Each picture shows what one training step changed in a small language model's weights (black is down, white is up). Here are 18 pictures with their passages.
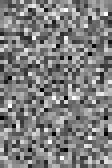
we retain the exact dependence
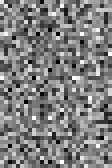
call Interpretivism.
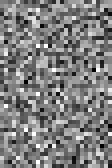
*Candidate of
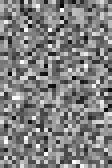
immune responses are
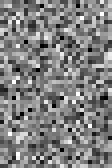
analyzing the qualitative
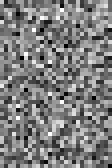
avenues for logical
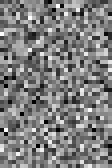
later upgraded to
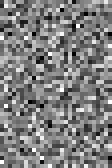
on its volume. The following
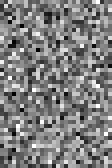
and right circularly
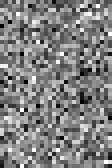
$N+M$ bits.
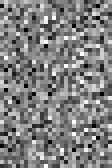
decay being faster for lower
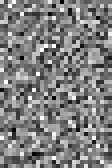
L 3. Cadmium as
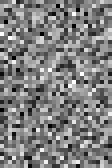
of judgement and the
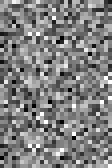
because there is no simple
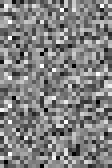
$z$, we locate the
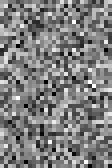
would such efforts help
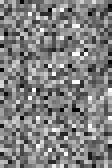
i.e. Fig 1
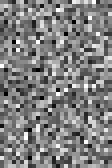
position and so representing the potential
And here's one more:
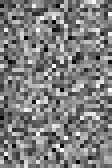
calibration region size,
